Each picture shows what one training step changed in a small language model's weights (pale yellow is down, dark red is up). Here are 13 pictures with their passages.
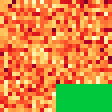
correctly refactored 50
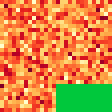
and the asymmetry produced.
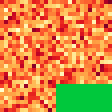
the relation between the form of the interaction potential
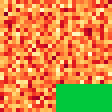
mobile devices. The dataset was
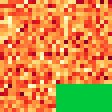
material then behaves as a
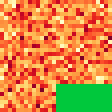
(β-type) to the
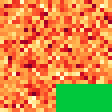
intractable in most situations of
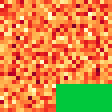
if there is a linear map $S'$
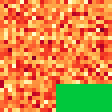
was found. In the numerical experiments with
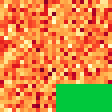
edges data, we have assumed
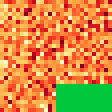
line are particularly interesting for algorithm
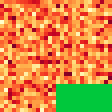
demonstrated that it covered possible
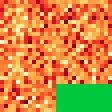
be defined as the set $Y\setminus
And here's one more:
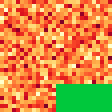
error. The result has been corrected for
